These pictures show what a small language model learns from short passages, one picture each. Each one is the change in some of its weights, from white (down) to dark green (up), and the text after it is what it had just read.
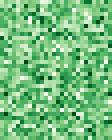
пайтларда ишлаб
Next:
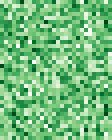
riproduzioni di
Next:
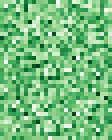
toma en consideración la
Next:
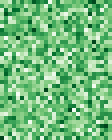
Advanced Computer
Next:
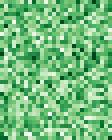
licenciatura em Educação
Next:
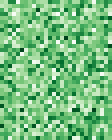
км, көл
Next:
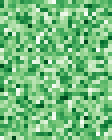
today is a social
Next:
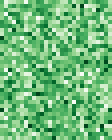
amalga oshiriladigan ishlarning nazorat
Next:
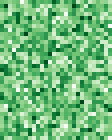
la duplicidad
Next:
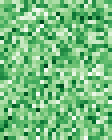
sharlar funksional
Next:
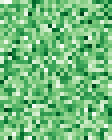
gewählt war,
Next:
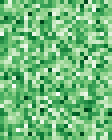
tashkil etish va yuritish
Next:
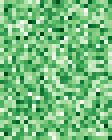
Ends Analysis*
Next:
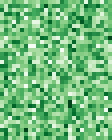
materiallari, o'quv
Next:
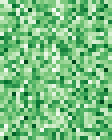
pedagogikasi milliy instituti,
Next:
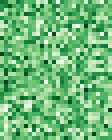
existente, já desde o
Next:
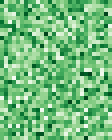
o fim da Idade
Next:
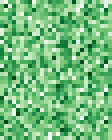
нас происходят и
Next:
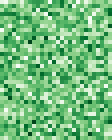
pengawasan serta
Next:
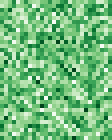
к. лицензиар
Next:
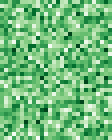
mais resolutivas,
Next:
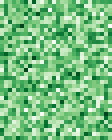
не позволяя себе к
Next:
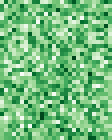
ta'lim moduli sifatida
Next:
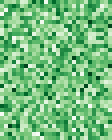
ularning sabablari va psixologik
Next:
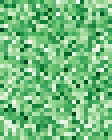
Rev. Ciênc.
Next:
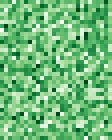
no existen antes que las
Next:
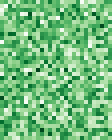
rebum. Stet
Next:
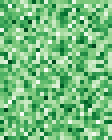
hereditários relacionados
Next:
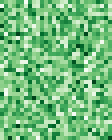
etish, odamlarni
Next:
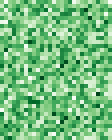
and Performance*.
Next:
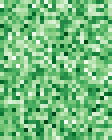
национальных республиках
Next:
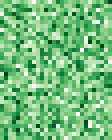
at Lomonosov
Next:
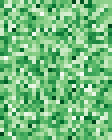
haridorlarning bir
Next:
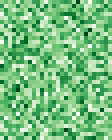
ishlab chiqarish obekti
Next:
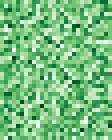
Physics." In
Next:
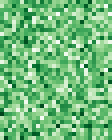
Mi curso yo lo
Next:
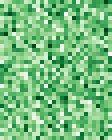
та реальні події,
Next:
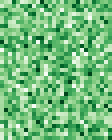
starch content.
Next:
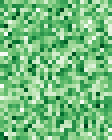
discussions: notable
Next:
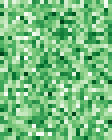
останніх досліджень та
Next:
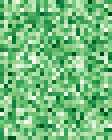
азота в одной
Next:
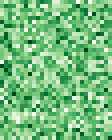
Art History,
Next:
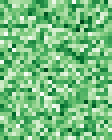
можно снизить
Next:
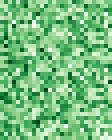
la otredad? En
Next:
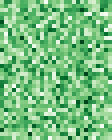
simulação de modelagem
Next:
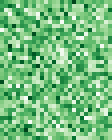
faaliyeti farklı
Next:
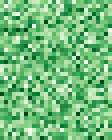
kelebihan asam
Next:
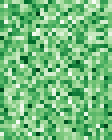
em todo o século
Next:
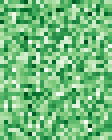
may not occur at
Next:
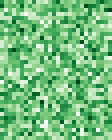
importante implementarem-se
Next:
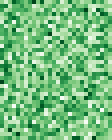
Baitelli, R.
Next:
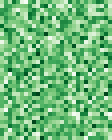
biasanya pada jam
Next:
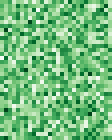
kunda butun dunyoda dolzarb
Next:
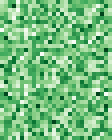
sistema. Vsak
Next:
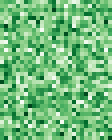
Informan ditentukan dengan
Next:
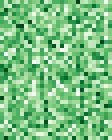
a qualitative approach,
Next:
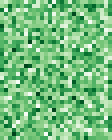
навчання у вищих навчальних
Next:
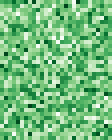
legaliza o poder de
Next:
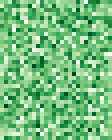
hamda kimyo va biologiya
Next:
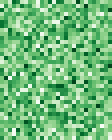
بالملاحظات التي
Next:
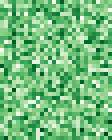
da simplicidade,
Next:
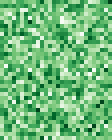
с ее размером,
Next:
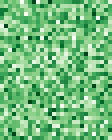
которые завещали
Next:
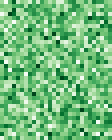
Equality and the
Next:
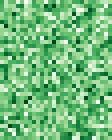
bilimi, ishga
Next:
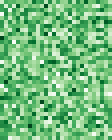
prestigio de la
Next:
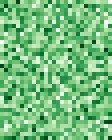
legítimo uso,
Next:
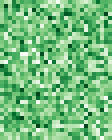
con grafito para
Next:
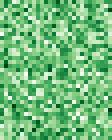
usullarini qo'llash
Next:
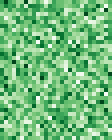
безопасности в
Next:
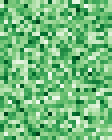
son más efectivas y
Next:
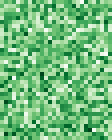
8. sudah
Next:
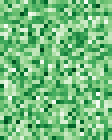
dépressifs et
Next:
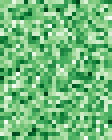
la formation, les conditions de
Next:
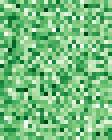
estaría ejerciendo
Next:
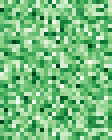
ambiente equilibrado,
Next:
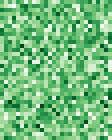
ega bo'ladilar,
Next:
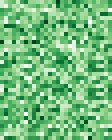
[Ершов и
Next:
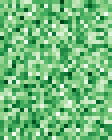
relevante ce exprimă
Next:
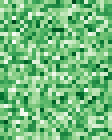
ter consigo o
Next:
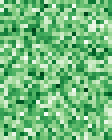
memicu depresi
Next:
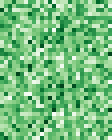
їхню ефективність у
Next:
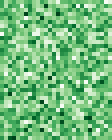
кўра, процессуал
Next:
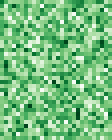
Аннотация: В статье
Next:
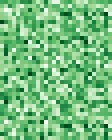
Alloa descreve
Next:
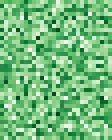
**Acta Paulista
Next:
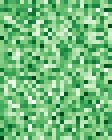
seu processo de criação de
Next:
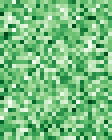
проживают на
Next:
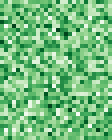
poche*, Paris,
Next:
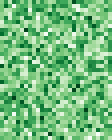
ishtirok etishga unday
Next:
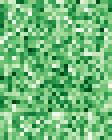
mehnat intizomini
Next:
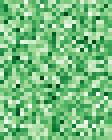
Trilemma von
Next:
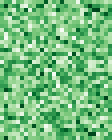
irrigatsion sifati 1
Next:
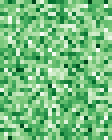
пилотам точно
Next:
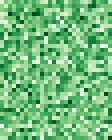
especial, a partir da
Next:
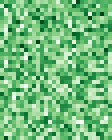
testi, okul
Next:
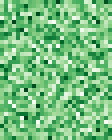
as rebels in
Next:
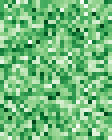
tibbiyot haqidagi
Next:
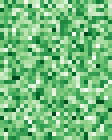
ekanligini, ular bu
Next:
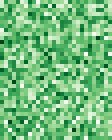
áreas relacionadas la historia
